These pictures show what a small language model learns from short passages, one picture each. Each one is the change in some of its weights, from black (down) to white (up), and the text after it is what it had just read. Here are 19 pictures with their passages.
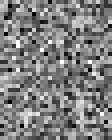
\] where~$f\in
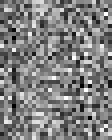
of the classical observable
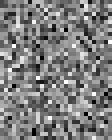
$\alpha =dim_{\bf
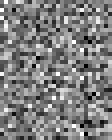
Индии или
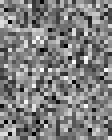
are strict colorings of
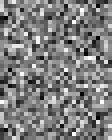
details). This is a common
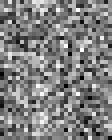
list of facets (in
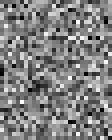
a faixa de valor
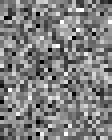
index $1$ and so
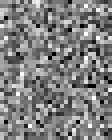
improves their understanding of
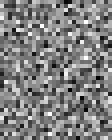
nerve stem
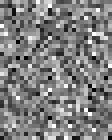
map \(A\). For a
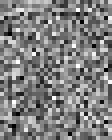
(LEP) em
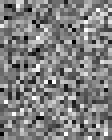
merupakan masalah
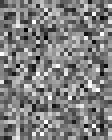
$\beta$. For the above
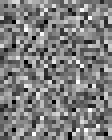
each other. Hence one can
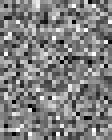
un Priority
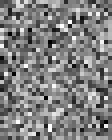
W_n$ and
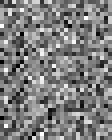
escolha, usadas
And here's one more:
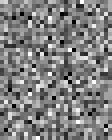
palm. Such
